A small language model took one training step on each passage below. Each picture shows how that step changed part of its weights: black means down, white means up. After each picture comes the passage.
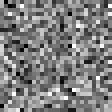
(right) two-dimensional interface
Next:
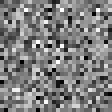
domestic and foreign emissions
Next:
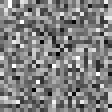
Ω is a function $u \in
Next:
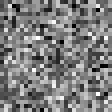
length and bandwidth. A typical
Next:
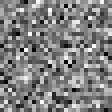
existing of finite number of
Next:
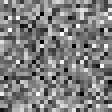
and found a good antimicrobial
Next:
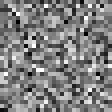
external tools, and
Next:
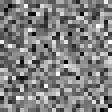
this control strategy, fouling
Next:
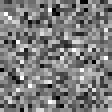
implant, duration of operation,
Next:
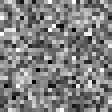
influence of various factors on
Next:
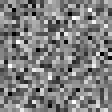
this paper, we propose the Dynamically
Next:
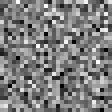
medium containing fatty
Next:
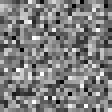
at molecular, cellular or
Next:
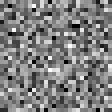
the manufacturing processes, to
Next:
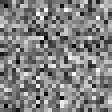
devices will be connected across the
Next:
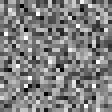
in femtoscopy. I
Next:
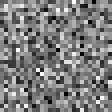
the gravity dependent term in
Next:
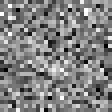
performances with large sample sizes.
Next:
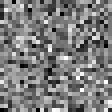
are at the low technical readiness
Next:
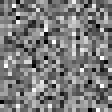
normalization and sign restrictions for
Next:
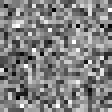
notable, with elevated CRP
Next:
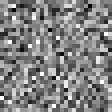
study on three networks which uses the data
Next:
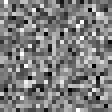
(and hence likely to be used
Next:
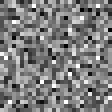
using sieves of different pore
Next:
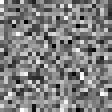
more than one language in one
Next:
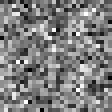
washes). The present study builds on
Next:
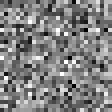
1) embedding the input
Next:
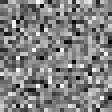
run, we accumulated
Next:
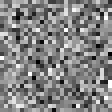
both the spectroscopically identified
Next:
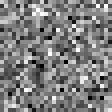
success of pig farming
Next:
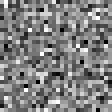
denotes the frozen
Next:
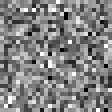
than the environmental impact when operating the
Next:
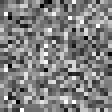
associated with greater impairment of
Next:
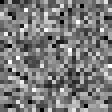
Now we apply the SWKB
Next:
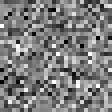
a suggestion of the value of many
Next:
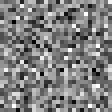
spin AM of EM surface wave in
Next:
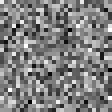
who said “Most
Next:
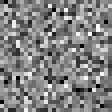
critical cost (or termination
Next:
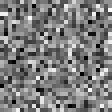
from Lemma~2 if $\pi$
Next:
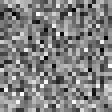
AGN is insufficient even for
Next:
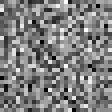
*Naming Layers*:
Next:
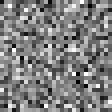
activity lasting 6 weeks to
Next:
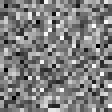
of the central bank, the
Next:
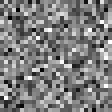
version of the manuscript.
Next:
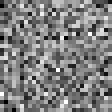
or social perspectives. Thus,
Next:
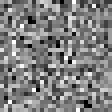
Other [specify]:
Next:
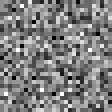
size lies between 352 and
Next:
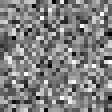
to observe their processing and
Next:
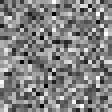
adsorption properties. Moreover,
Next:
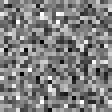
comes from combining (\ref{34}),
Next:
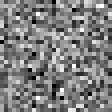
democracy only as a political
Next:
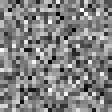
after advertising exposure.
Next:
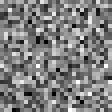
and its value for diagnosis,
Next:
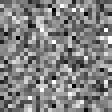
the substituents on the
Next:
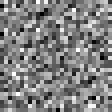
simulate SRAM-based
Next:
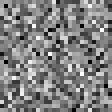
of Science and Technology,
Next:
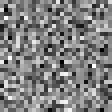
The solid lines in panels
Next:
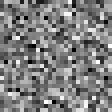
becoming adults, goes
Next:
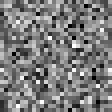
common micro organisms that cause
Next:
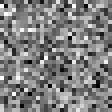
impurity around a fixed point,
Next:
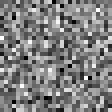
the post-processing stage produces
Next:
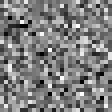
controlling the spread of the
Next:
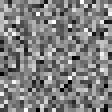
the definitions of these quantities see
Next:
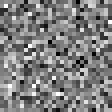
is reported that intrinsic
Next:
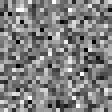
Zambia. Its success is
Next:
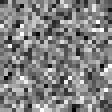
to girls aged 6 - 7
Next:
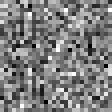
Broad Money to GDP
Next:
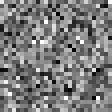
execute, monitor and evaluate
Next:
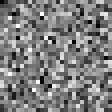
may remove a rim edge and
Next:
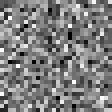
the opening of the gap at the
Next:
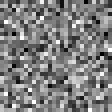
fed with normal saline.
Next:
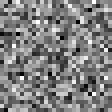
different QR--code sizes from
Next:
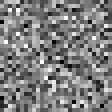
of the charge and the mass of the
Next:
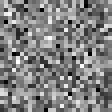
third trimesters
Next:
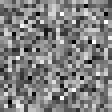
dynamic properties have attracted more and
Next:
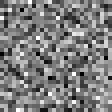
is beneficial to create a
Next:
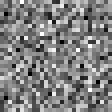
Technical Demonstrator
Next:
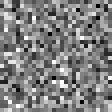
the games favoring single
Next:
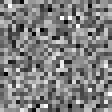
The dashed line is the doping
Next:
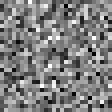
and the student's achievement
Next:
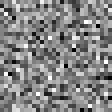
to produce 5 cycles, it
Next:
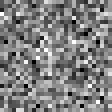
intensities. Coming out of the
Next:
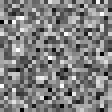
the analysis above, we show that the classical
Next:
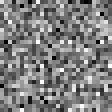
liquefied helium again
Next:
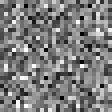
\end{equation} \noindent The
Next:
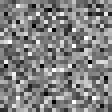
from soil from domestic environment or even
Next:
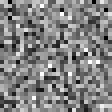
HMS to account for the
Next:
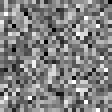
below. \begin{itemize}
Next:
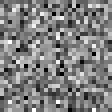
educational institutions depended on National
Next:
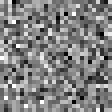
and Stalin's totalitarian
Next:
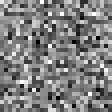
contrast, our results are not applicable
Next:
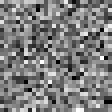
more affordable for people on low
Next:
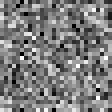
social reality, particularly the structures of
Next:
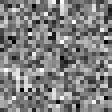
problem space. We suggest that taking
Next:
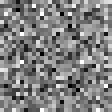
\left\{ \begin{array}{l
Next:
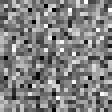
of 1000 trees gives us a
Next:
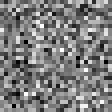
splitting of the 2E_g
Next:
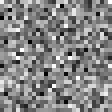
aerial parts of the *C.
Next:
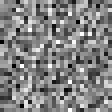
FTEs} As stated in section
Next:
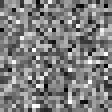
Mt C each, i.e.
